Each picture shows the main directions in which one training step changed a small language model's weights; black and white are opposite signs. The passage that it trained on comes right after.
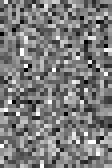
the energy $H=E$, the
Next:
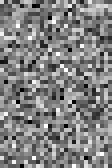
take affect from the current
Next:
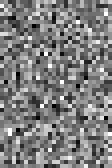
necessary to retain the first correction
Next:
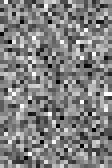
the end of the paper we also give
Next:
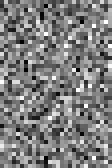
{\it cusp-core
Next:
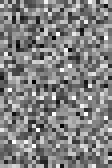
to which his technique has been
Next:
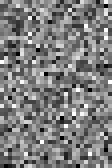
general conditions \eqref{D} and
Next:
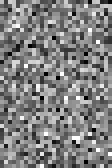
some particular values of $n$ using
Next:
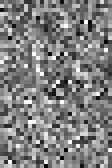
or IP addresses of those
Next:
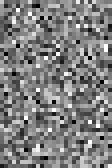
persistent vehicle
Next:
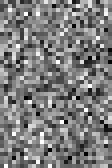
example displaying a security
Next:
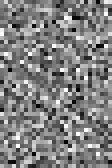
It is proved by Green and
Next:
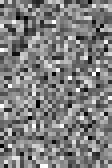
molecular-scale interface
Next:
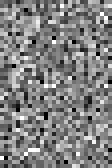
accessible} if there exists a
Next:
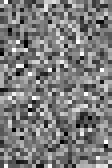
the seminal works by
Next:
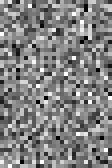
weight. Building on
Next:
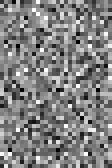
\exp(nD) \rfloor
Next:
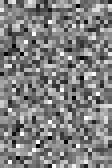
interesting group: the group of
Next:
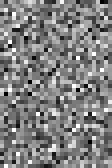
coincide with various observed
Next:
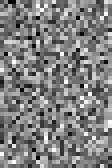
still possible that this is a hint
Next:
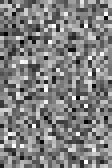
it is known that there exists a
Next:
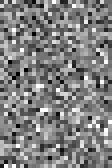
the same C-parity
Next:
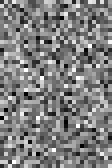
and $a,b \in
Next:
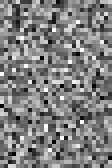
must be invertible as a
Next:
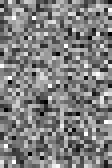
found. We also see that
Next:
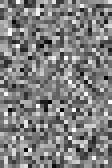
layer SPR sensor.
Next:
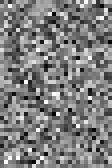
then $X \cup Y$ is
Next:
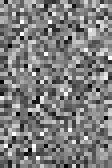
the two sets. Given such a
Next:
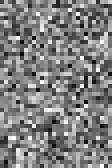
cell are represented by different polarization
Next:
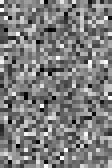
intrinsic quality of the
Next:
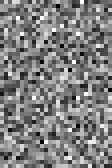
the inconsistency of
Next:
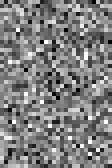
set $X$, then $V$
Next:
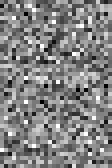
commutative diagrams $$ \xymatrix{
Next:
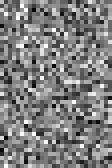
\right) + \frac{\alpha
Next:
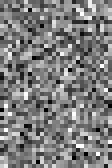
Hor, M. H.
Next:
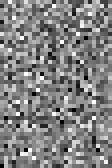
each of the partners.
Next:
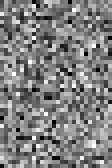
subtracting the result from
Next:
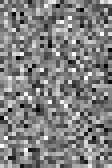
Scherk surfaces
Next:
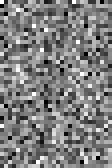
incorrect, and we determine that
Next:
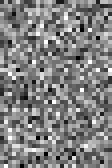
consisting of a homomorphism $\psi:
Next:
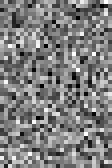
Furthermore, we observe that the
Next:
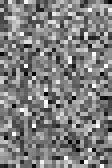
found another proof. It use the above
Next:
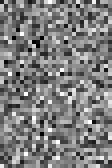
by changing the number of particles
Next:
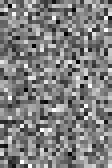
an assumed lighter mass composition
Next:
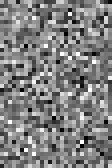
behaviours according to the different values
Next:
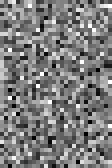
length of the graph of $u$
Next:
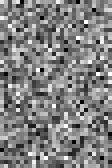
conceptual artist Sol
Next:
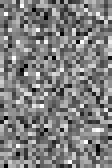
\lambda \right)$ \\ \hline
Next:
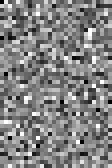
frame. This investigation validates
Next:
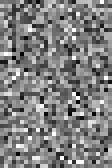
1, 1-group contain edge B
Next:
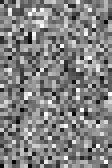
\end{corollary} \Proof.
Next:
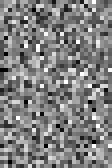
\cite[proof of Theorem
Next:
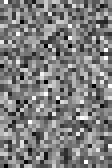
the costly \textit{ab
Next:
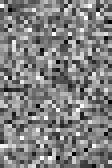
indices, spans a
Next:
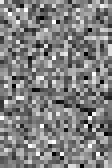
Nature Astronomy,
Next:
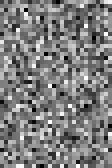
\] will work to implement an
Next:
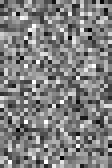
for sufficiently larger values of
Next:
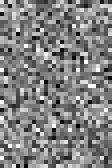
density of these solutions, the probability of
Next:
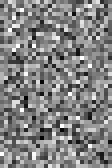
each vertex; $\vec V_j
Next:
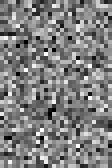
good approximation of $f$
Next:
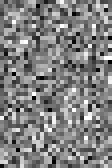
outlined is the most
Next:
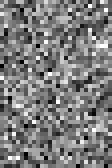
broadened due to
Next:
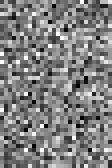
different number of particles. For comparison,
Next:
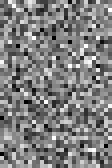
that have been most considered, are the
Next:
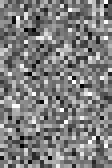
Accordingly, we take
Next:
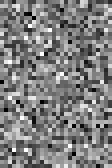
legible, some row lengths
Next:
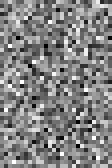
upper bound that we proposed and is
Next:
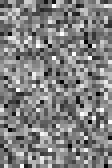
level as an explicit state variable instead of
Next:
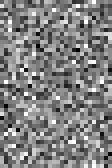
point) of the uncoupled system
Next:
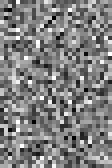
entire matching will be consistent
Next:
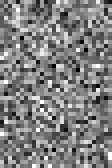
will analyze the spatially flat
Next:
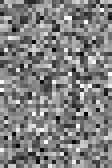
M. Kneiske
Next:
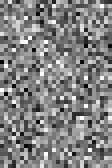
typical evolution of the modes with time
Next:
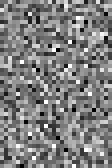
previous section, we discuss a pattern
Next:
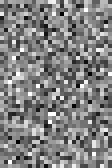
the average of the leaders' state
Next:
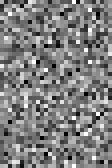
and let $\mathfrak X$ be the
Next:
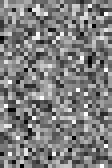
Additionally, caloric
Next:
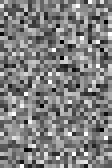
or join) and a
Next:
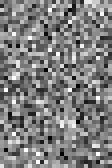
affect the production
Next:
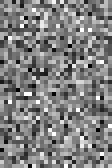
\eps \Delta w +
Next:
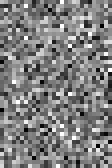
quoted explicitly.
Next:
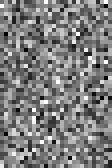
to show that, just as in the
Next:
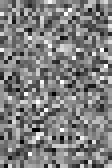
Fourier transform of the window
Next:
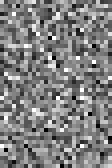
be valid for the present observations, with
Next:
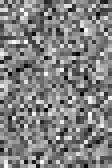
$\widetilde{\omega}$ in
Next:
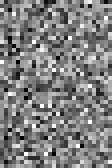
displays the signals calculated using
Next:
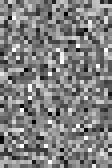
energy consumption of networking
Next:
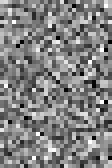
the action of buoyancy
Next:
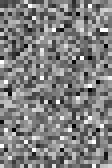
co--propagating with the first
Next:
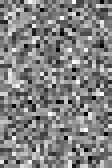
1.3 GHz and
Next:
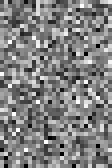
improving results in recent literature.
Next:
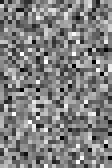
is detuned to the
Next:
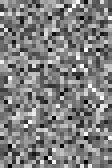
the amplification of the magnetic field
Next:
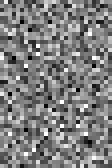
the best estimates of the even
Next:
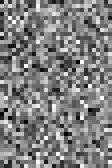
unicity of the real cube
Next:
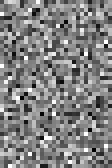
it is easily seen that ${\cal
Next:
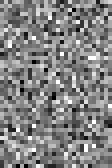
procedure is identical apart from
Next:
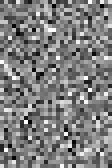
models with random bonds. For
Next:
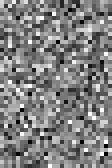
is fundamentally rooted
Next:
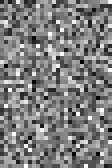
interaction with AR so for this
